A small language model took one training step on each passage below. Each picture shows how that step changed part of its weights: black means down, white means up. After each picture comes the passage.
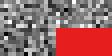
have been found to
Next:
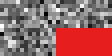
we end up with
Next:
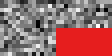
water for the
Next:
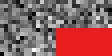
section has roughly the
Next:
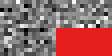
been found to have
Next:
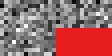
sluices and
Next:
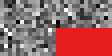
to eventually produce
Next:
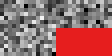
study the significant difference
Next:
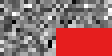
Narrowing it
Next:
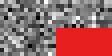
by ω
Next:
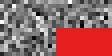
the oxide layer
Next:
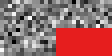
to be compiled
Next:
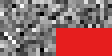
the left eigenvalue
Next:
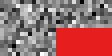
text symbol. Using
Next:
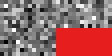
presence of the
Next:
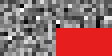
its population, from
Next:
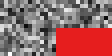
move in the
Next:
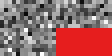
and evaluation.
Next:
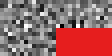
a fully passive
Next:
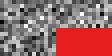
the goals and outcomes
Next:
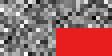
- Support for
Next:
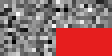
order of the model
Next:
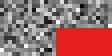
to fulfill
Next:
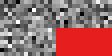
phonons, and
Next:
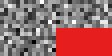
methods, on the
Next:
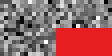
was reported to be
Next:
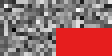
fluid equations. The
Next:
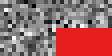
an individual within a
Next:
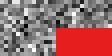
through training of the
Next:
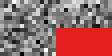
be applied but was
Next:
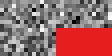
the above analysis,
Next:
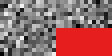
commutator of
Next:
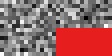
by making their
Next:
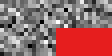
in the energy region
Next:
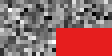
because the distance
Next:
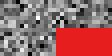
properties are commonly
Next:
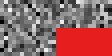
patients were diagnosed
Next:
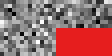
contributed to
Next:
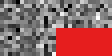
able to solve
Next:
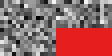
in AGN.
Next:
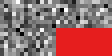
are blessed
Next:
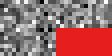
is independent of the
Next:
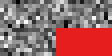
programmed and used
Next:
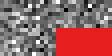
this appendix is
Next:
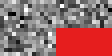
cultivate good
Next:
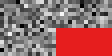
been created as a
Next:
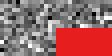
two large resonances
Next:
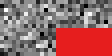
workload and
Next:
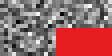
He is a
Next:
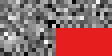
but we have two
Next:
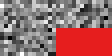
plate coordinates into
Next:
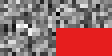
have been discussed.
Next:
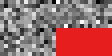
aspects of the
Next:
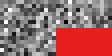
hypothesis using the control
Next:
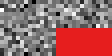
for smart
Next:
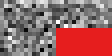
correlated metal to a
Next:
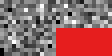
to click on
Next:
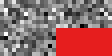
currents in the
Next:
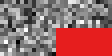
formulation of the system
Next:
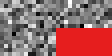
school - 4 4
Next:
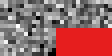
dimension $d$
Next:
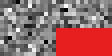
same time. In
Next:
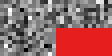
the comet
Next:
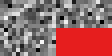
that the paper will
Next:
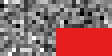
scheme by the government
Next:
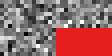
into the intervention and
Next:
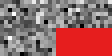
standard theory of galaxy
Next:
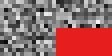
interference. In
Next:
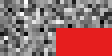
functional combinations
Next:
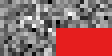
token in relation
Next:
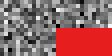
limitations of their
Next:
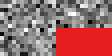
such as protected
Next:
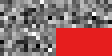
the $r$
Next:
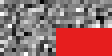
about the problems of
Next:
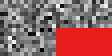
proportional to the characteristic
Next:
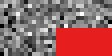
effects of the uncertainty
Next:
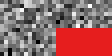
its features reflect
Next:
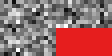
specifically in the
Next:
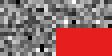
obtained from this study
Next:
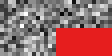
the estimation error
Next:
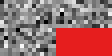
species were retrieved
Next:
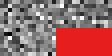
volatile composition
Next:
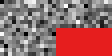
well the relationship between
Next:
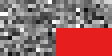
singlet fields,
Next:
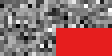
are deemed
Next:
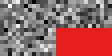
the FRAIA
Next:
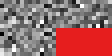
more to the overall
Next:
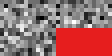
gauge field on a
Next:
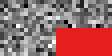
density estimation.
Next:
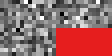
biases or being
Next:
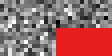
to the value of
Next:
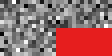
and involving processes.
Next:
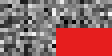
fragmented and
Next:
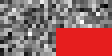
the sensitivities of
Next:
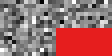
is equal to
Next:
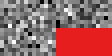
to determine the sample
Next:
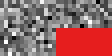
diagonal matrix, in
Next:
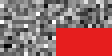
the calibrated
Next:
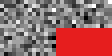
support a) making
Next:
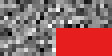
parameters that are related
